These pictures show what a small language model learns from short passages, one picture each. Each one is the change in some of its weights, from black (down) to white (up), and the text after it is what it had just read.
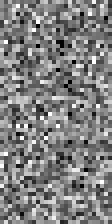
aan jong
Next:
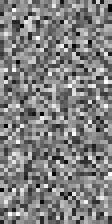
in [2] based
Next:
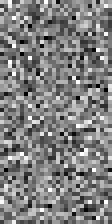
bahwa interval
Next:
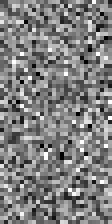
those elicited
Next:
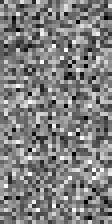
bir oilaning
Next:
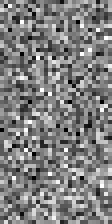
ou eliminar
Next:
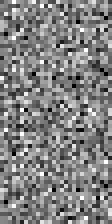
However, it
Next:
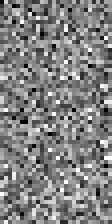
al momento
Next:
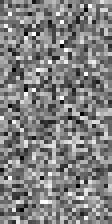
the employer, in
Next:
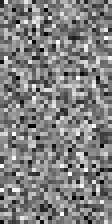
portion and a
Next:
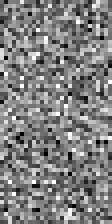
specific tools and
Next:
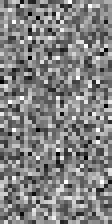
en el bosque
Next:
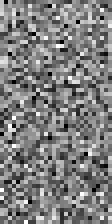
years shows a
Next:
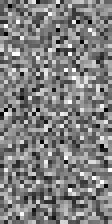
discussed. The
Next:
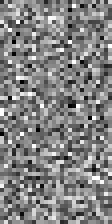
si era
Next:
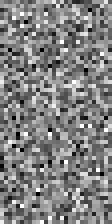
of the developed
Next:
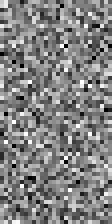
consistently found
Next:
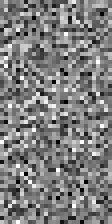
Water Science*.
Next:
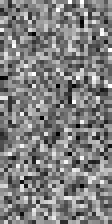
kan worden
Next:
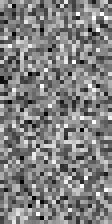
novamente o
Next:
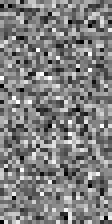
The Implementation
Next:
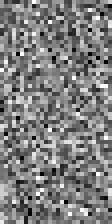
in qualunque
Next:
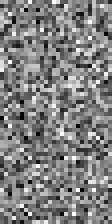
2. Ткач
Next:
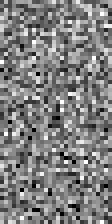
can be done by
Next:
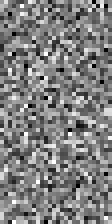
evidence that
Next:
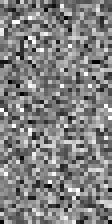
que resultem em
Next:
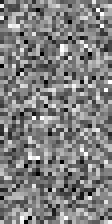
model iterations:
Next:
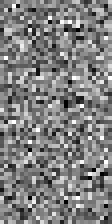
used 157 images
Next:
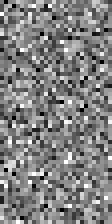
robust protection
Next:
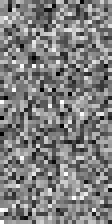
some of the areas
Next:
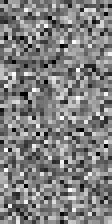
Schule bis
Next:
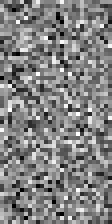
abbia ad
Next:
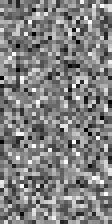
são uma importante
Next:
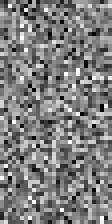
the retirement
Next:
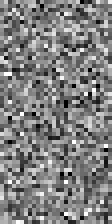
both from economic and
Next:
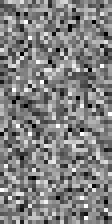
avaliados, para
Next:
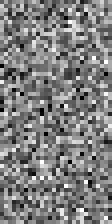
The use of an
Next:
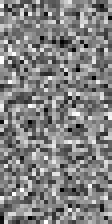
acciones se
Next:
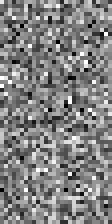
of urban
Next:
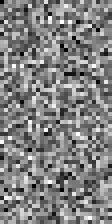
our group and
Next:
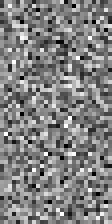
any personal data will
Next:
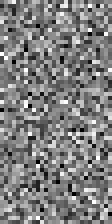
light is partly
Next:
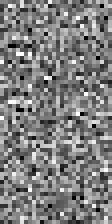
the binding of
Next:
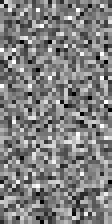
by connecting
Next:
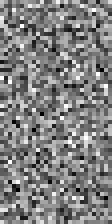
to the stability
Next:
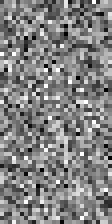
не вирок,
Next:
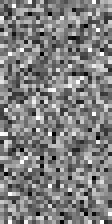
but it cannot
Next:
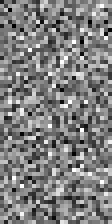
más amplio
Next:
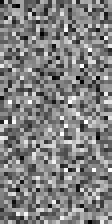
al mercado
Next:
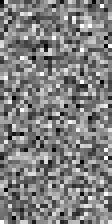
in Korea or
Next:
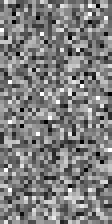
increasingly used
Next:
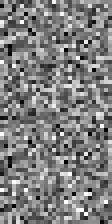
the world
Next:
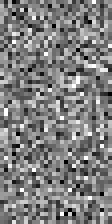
because eating
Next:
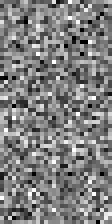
most delicate
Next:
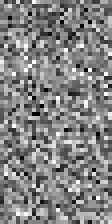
por organizaciones
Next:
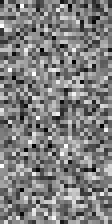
other “Which
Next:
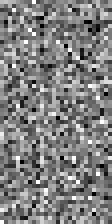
the mean of
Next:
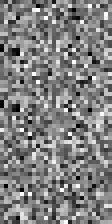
decisive factor
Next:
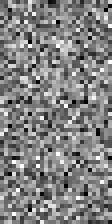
People are
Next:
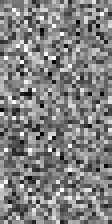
fiables sur
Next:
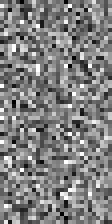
wide implications
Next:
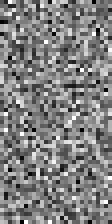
Hartfiel et
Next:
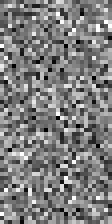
Можно ли
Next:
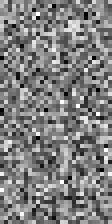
between the area of
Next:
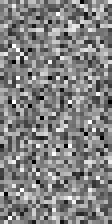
based approach to teaching
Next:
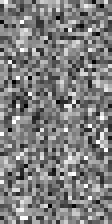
prueba de
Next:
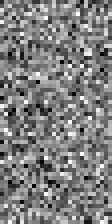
Thomas J.
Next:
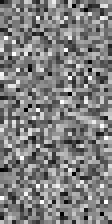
se concentram
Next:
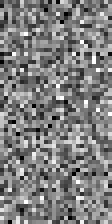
як він
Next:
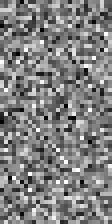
agos ng
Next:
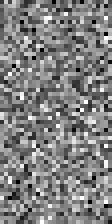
problem: where does
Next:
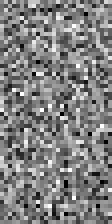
of educational activities
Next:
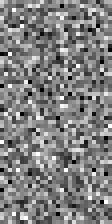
to check factory
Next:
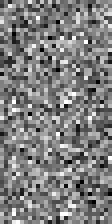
somit einen
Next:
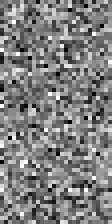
rubbing his
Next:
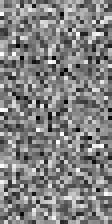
in continuing
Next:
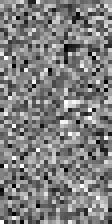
3D at high
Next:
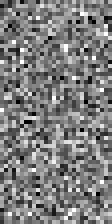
tandem mass
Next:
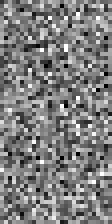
uman devine
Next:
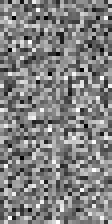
of OKU in
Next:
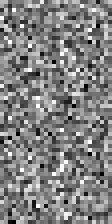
to healthcare
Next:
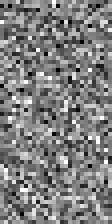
Implementação de
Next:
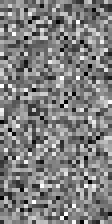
Não quero
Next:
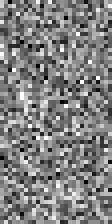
of Infected
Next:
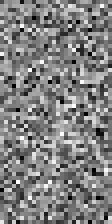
5 Gy at a
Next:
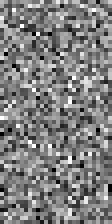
to the platform
